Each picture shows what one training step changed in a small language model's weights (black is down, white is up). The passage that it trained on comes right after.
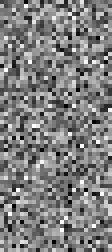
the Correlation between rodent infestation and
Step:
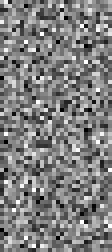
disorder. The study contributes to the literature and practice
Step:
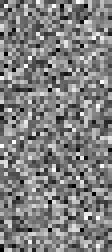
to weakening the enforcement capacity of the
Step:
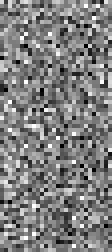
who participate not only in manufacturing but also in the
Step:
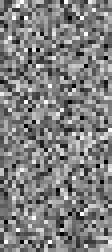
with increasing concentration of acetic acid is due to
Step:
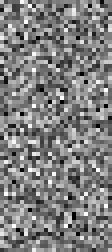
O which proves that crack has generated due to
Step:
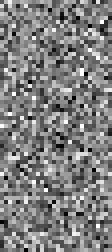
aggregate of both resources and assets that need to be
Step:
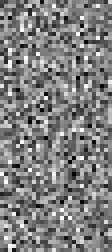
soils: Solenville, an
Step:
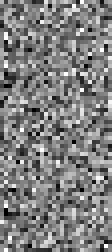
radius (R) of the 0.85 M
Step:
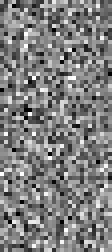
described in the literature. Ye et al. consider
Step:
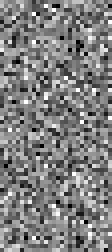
These studies aimed at validating the optimum
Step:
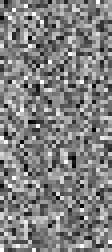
Head Teachers and 2 specialists from the
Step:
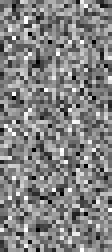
microscopically and screened for their tolerance and
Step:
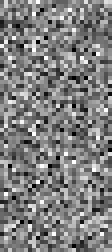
shape-selective performance of the designed
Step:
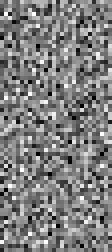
Figure 6. The design of the two-axis
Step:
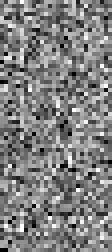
silver diamine fluoride is the
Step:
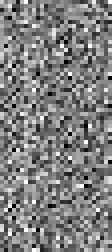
European Commission's Seventh Framework Programme
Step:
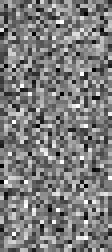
exposed, separately, to sub-lethal
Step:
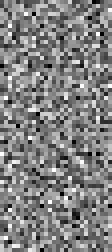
Utah Journal of Communication consists of five
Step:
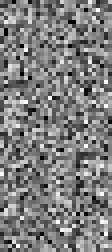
a famous (albeit private) letter
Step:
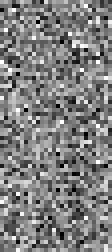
signal.** The two sources apply the dashed signals
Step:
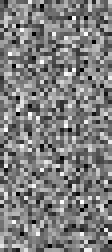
at the city and also important for farmer. This
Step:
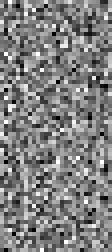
Another practitioner of this art is René
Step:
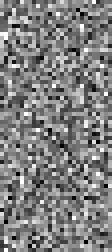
calculated using WHO calculator. A total of
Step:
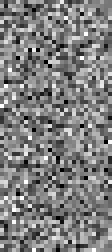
with the default configuration you will see nothing.
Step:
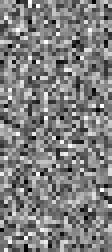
to the sprout industry. Additionally, under common
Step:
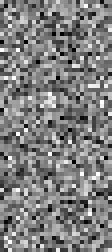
from combustion in heating and cooking
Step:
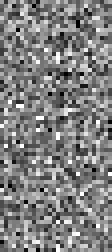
very worn, would fit this species and what is
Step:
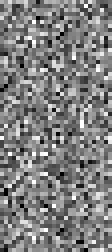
effect on the lift slope, which is comparable to
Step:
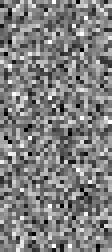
30 compounds were retrieved from this server for further
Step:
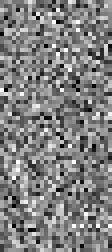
had in mind when they rated the statements.
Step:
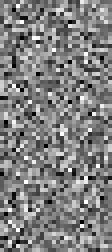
Publicly quoted oil palm companies are to operate
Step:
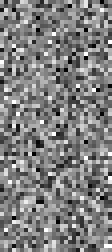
The stored roots were assessed for various quality properties like percentage
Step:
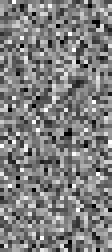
espectros de FTIR da biomassa
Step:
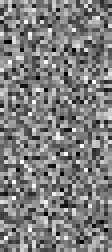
rapid technological advances [7; 8]. In the
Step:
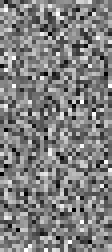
[10] are enlisted in Table I.
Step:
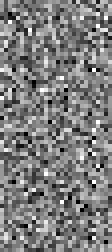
4. a: the estimated dataset of normalized HIV
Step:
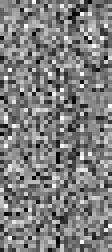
most affected, while voltage parameters remain comparatively stable.
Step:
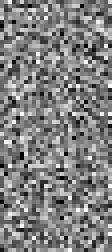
their limits. They learn to give a helping hand
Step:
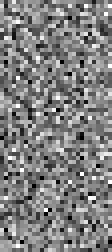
Data from patients who underwent surgery in the
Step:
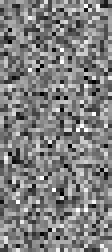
geometry is selected for the proof mass to keep the
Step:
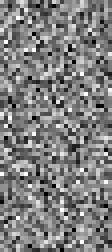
education for sustainable development (for an overview see
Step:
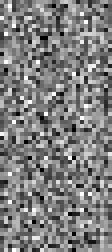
*Sir John Franklin* into a
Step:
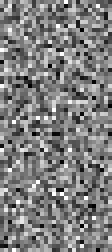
3. The ministry of Education should organised
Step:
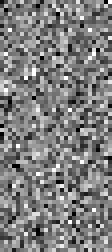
despite the wide opportunities provided, many women still experience difficulties
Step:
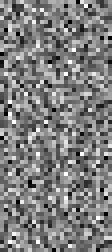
bacteria from arid Tunisian soils including
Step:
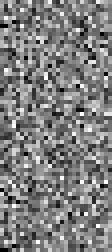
to fill the mould. Continuous fibre
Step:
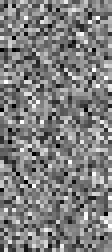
– T_3 space. Proposition
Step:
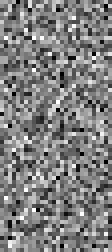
the SMEs of Karachi only SCOPE
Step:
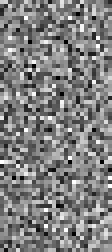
numbered 39238. Results In this section,
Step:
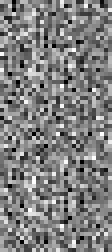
Research Journal, Volume 9, Issue
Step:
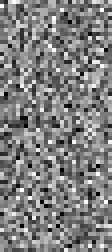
2 nm and mesopores with average pore diameter
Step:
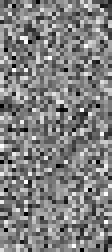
significant difference between the urban and rural college students in
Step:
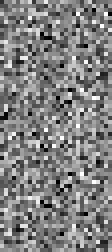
Haque are also with the Department of
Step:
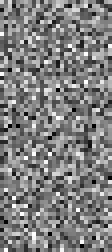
2007 edition) was used to create graphs.
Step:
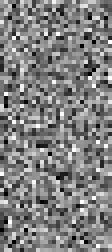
our Total FETI method which was tested and
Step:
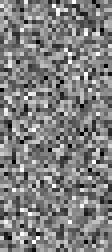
sacrosanct norms of modern science.
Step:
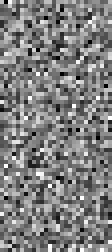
of out of plane material properties is a serious
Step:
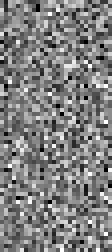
community at least since the latter part of the 18th
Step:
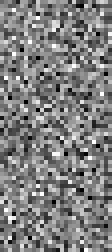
swollen, pimple-like
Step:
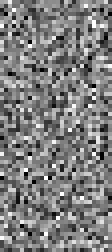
*The illustrated wavelet transform handbook:
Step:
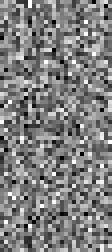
to the top of the core at 5 mbs
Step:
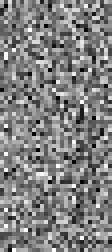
& Dewilde, 2021). Due to the absence
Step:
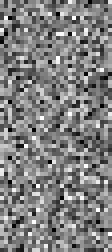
Milá, Z.; Velázquez
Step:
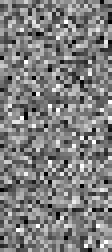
citizen is interested in what he thinks is important.
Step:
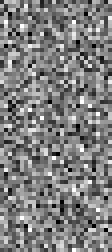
financial system. Accordingly, the failure of those
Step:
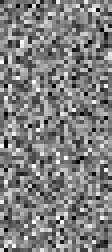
for three different sectors of Indian Sundarbans
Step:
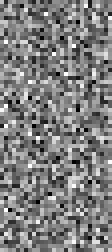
Material and Methods: The present cross sectional study
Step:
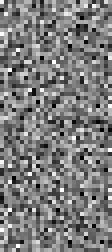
as physical, social, sensory, occupational,
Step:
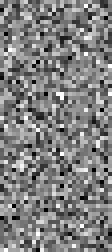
block diagram for $M_R=4$ and
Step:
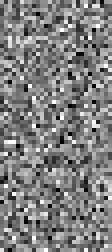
sunlight and its reproduction. To enhance the
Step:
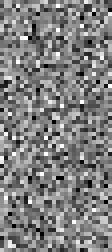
a survey was carried out, the outcome shows satisfaction with
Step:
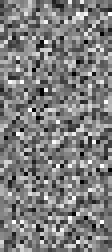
service is also provided to internal applicants for risk assessment
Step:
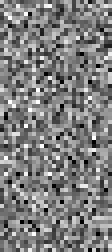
in day-to-day practise. Despite best
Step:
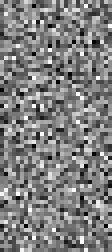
and civic participation, and is rooted in systemic
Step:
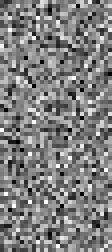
administration of neuraxial analgesia in
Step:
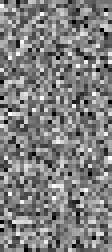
for an extended period. Chickens are more
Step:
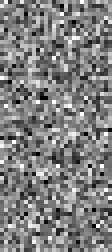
and top-down processes that determine the status quo
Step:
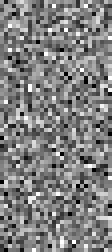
at the gastroesophageal junction
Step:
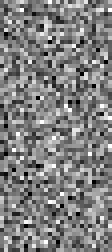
the wider end towards the south-east.
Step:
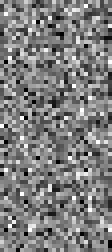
and services targeted to society will be part of the validation
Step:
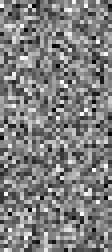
triterpenes, it is one of the common
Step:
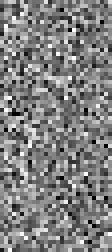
One of the shortcomings of Oduh
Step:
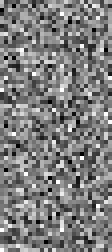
increments. No country scores above 0.9,
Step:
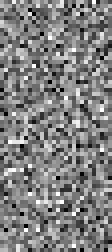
people in Yaounde I and 90 in
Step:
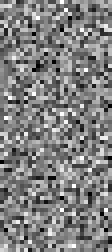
mothers whose children were hospitalized in the
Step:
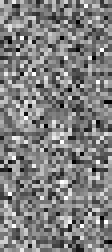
topical delivery of blackcurrant
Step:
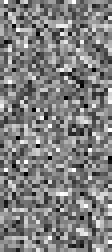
understood within the broader context of socio-demographic
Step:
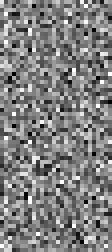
marital status and the gender of the candidates.
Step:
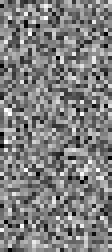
the cause of taxi industry collapse. This
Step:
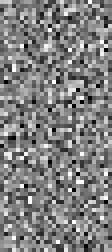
sector. Furthermore, the findings corroborate with prior
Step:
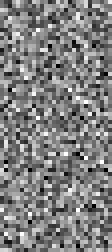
Aries Balance Dasa : Mars
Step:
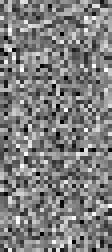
wood floor to find out the coating material contribution in
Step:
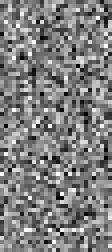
in Figure 1) [45], implemented via a
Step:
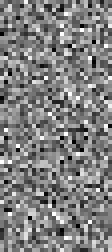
Knowmad Institute to this distinguished committee
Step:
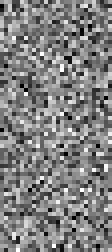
While this represents a limitation for their scope of
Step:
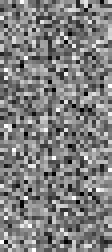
amounts of cobalt. The carbon and alloy
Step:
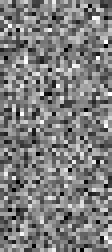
analysis and mass spectrometry data of the complexes
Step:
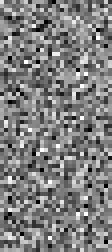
condition Time (sec) Fig. 4 Primary
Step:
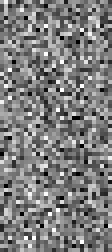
number of examples, resulting in a significant performance improvement with
